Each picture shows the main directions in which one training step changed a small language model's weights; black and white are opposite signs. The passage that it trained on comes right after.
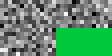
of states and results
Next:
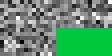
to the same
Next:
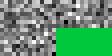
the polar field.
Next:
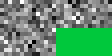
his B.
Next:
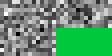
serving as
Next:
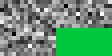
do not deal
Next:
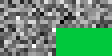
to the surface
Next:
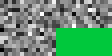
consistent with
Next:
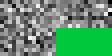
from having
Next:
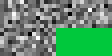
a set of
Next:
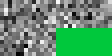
gains on
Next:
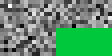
due to the
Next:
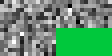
we obtain a
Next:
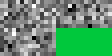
generate realistic
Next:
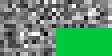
whose frequency
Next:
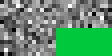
are divided
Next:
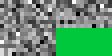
and $B$
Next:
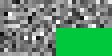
Joule effect
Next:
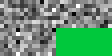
signing in using
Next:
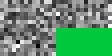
the project to
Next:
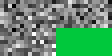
cross section agree
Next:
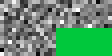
We then compare
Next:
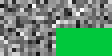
if $i
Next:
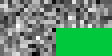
as in figure
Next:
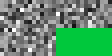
\simeq 2
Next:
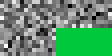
The above analysis is
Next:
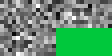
and samples the
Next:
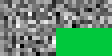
that the local contribution
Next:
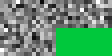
instability of
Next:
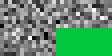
of complexity can
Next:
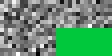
We then generated
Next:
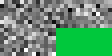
are measured on the
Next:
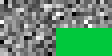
can be calculation
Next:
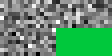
the last section
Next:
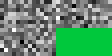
the best
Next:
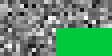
K$ (to
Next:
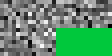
that some studies
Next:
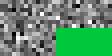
below which the model
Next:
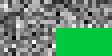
as the standard
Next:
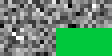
of the thermal
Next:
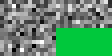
the previously
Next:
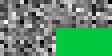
broad line
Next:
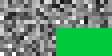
the one-dimensional
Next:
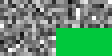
of a high
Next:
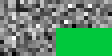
sampled spin
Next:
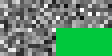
simulations, in
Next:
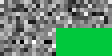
with H and
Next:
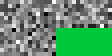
also valid for
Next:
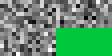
using periodic
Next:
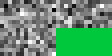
transformations on
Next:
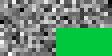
can again
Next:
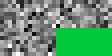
agrees with
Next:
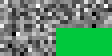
other hand
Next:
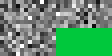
$\alpha$. In
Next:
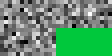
for given boundary
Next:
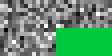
more than one large
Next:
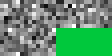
first kind}
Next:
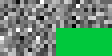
lines}) between the
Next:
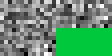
the physical point
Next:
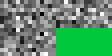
through the dynamics,
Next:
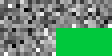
derived with the
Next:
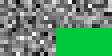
and da
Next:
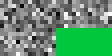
of input
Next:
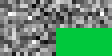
our pointed
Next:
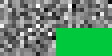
other hand,
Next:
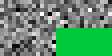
with respect to
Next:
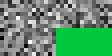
to understand
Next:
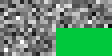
tool to
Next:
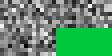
of positive and
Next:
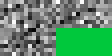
grow with
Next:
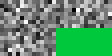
Apart from
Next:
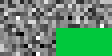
to quickly
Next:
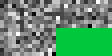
line the fit by
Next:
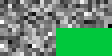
line. The
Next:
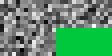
when the overall
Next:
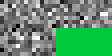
mean velocity of
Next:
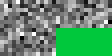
completely different
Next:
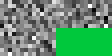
of simulation
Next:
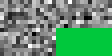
the PLM
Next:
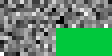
in placing
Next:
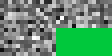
the level of
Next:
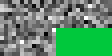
1$) for the
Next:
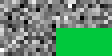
This research was
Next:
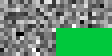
the band at which
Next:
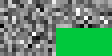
of citations
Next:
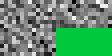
and numerically
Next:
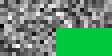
its formation,
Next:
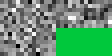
and pressure
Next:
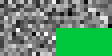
in the context
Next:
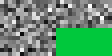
when assuming an
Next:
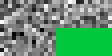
can write
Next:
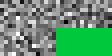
to resolve
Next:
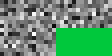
allows us to
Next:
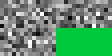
online news
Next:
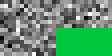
as follows: We
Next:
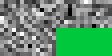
becomes a
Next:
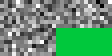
and full
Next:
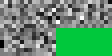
part of the
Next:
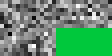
comments, and
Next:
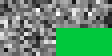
be chosen
